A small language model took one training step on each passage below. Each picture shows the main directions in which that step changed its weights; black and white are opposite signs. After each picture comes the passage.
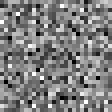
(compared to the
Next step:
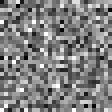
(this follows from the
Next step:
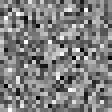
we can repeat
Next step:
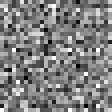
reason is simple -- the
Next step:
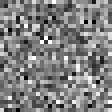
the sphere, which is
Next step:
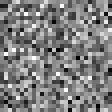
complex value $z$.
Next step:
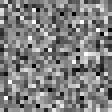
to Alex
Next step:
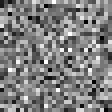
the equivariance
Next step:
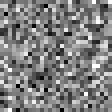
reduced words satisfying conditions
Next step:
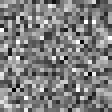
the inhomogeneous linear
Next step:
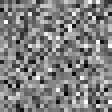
of distinct kinds
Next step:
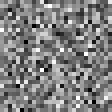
these facts in the
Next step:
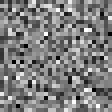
of objects and morphisms
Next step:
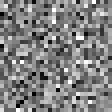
small random force and
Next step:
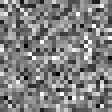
directions, or
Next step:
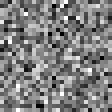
accurate numerical solution
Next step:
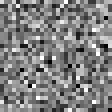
performance faster than
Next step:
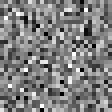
we are in one of
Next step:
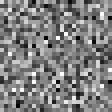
of this fact and its
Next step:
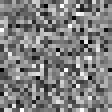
The infinite rooted
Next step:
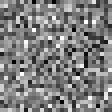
the even and odd
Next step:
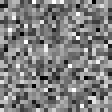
hypothesis the right side
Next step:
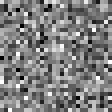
generators are yet an
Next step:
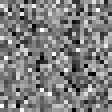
and longitude pair
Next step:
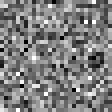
the open unit disk,
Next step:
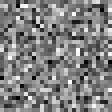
work to do.
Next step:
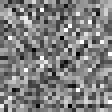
$K$ contains a
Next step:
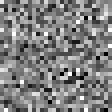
in a suitable sense
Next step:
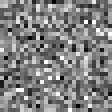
the following theorem.
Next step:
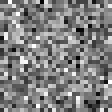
\newblock Numerical
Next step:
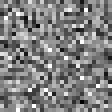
we have 4 edge
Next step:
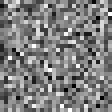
algebraic geometry), since it
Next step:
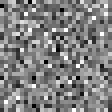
f$, we denote
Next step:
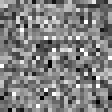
the low-rank representation
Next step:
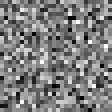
and B} yields the
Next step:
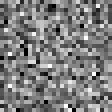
above argument shows that on
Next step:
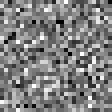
Then, we developed
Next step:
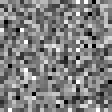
change in $x$
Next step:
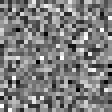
of economy
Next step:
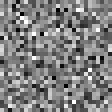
and, indeed,
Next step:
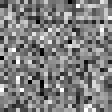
a unique solution and by
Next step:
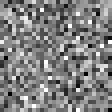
$G$ has standard
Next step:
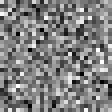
for any $l
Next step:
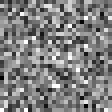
of the modulated
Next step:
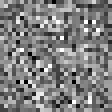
the failure probability
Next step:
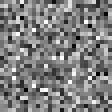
the output of the
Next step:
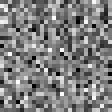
regularity conditions, which
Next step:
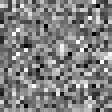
Euler characteristic,
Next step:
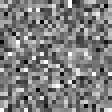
shape of the
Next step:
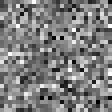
non-degenerate if
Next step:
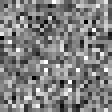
the midpoint of
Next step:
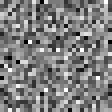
any $p\in
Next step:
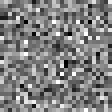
some special cases such as
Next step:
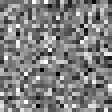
two selections
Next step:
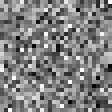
\Z$, have order
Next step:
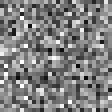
and the subsequence
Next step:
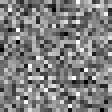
showed that every
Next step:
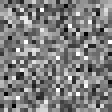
$p$ and
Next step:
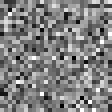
were true, it would
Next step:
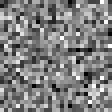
an abelian group,
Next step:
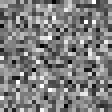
the natural orders on
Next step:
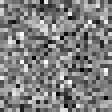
by utilizing
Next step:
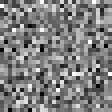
coloring number and
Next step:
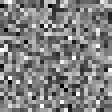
differences (see
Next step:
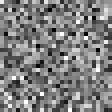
in $T \leqslant
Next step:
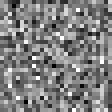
this section we shall compute
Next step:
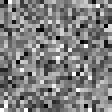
With the above
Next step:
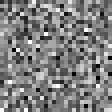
of theories
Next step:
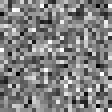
, \Lambda k)
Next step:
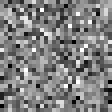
$E$ to
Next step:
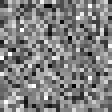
Lastly, we
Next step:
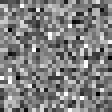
theorem to regions where
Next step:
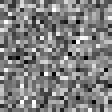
solve to optimality in
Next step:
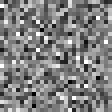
enables us to
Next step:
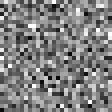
layer. The input
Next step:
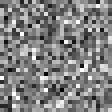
is convenient to extend
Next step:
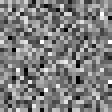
of $E$ with
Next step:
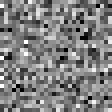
A direct check shows that
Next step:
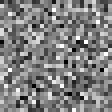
Expected value of
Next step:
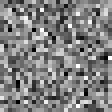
$ for $ x
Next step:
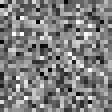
fix once and for
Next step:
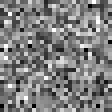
refer the readers to
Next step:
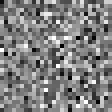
The score
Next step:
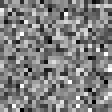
are presented in Section
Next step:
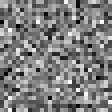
be a potent
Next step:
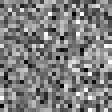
Math.\ Soc.
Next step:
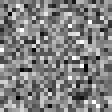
but avoids
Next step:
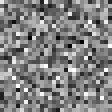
by linear combinations of
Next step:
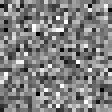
test the following hypothesis:
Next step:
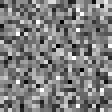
RHS goes
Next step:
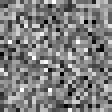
the numbers of the form
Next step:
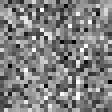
$N$ to
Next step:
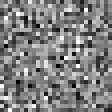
we used the the fact
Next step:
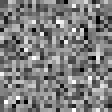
Now, we are
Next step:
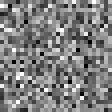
open and bounded domain
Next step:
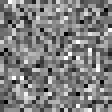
$j \ge
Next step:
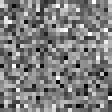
this result. Hence,
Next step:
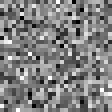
and $|S|\le
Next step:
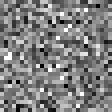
letters is
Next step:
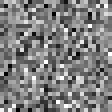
G_k$ is
